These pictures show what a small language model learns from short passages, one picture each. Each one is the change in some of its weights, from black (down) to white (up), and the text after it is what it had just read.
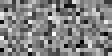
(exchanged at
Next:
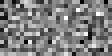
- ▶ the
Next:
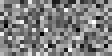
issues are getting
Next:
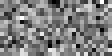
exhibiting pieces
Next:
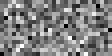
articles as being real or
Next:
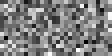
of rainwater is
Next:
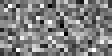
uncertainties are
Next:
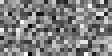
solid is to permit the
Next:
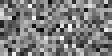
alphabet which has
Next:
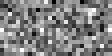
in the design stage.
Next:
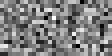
on Natural Resources.
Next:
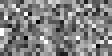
industries does the hub
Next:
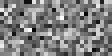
and the critical importance of
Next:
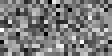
that increase the metabolic
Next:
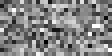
developing neural design principles for
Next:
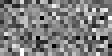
infrastructure sector. Regarding
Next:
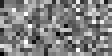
legislation, as well
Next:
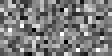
temperatures in June and
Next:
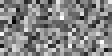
carried out on both the
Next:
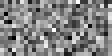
2017 using secondary data from
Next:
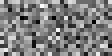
can 1. increase the
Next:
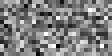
deals only with
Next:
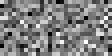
The key idea is to
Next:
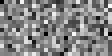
Computer Engineering Studies*,
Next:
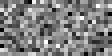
and Modern Western
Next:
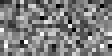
factor resulting in the development
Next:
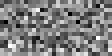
an apparent stability in
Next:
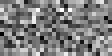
at the provincial
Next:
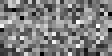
processes? Do you have
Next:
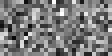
as a buffer against
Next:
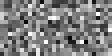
high impervious barriers
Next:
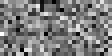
Feeding Average
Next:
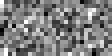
in the streaming are
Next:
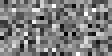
their lifestyle.
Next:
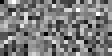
your sharing rights while you
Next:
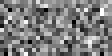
in elections can
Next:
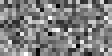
classifies students' emotions
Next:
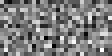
inform policy. Alex
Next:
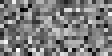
situations by eliminating
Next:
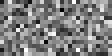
ablative surgery or
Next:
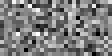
II). According to
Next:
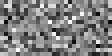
constant ulceration
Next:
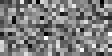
applications, Natural Language
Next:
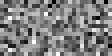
highly significant .It was
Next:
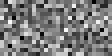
text: *A great
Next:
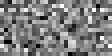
acquisition. Fig. 1
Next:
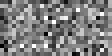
avoid contradiction in
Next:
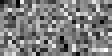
media art context is a
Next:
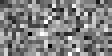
In the new algorithm,
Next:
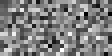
terms of safety and
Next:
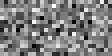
their belonging to the living
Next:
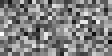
Professional approach
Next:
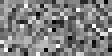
should be stated that such
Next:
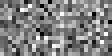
might be required. In
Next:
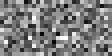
to protect data privacy,
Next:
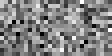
model on the WEEE
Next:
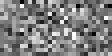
Adaptation of the
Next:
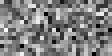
la experiencia de
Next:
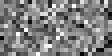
Reference**: Information
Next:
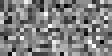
classroom, and updating
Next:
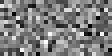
these written documents accelerates
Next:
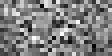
Pilot activities have
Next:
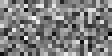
the uniform quantization
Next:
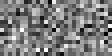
that a significant amount of
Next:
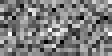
cite: Mistry
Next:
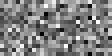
honour killing
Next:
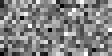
do so Every
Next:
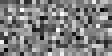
thinking and action. It
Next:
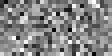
cultural studies as a way
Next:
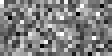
diameter of minerals
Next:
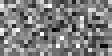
a single disease, its
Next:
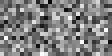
examine the differences among users
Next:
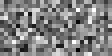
the Global South continue to
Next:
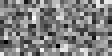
to the high- z
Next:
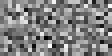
Identity. The platform
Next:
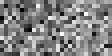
and finally trafficking of
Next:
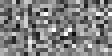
Participants received a
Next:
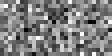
of energy, particularly of
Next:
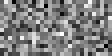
impurities of
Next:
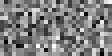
the LOFIC
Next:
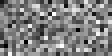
Therefore, the union
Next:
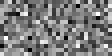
Factsheet - EU
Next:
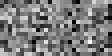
useful in the diagnosis of
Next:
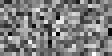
a designed work-metric
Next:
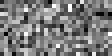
“less endangered”,
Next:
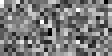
promote greater economic cooperation among
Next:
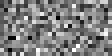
experimental data known from the
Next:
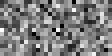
has a clear effect on
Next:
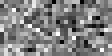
for patients as well as
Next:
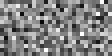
variables at 0.05
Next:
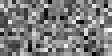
Delta State that,
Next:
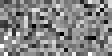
a voluntary choice of participation
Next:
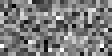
the result that more and
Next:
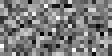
more posteriorly,
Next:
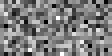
briefly in following
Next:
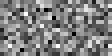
header fields. The
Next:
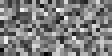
be — or seem to
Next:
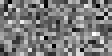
module. When repulsion
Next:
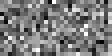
policies and practices that promote
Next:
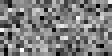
this issue will only become
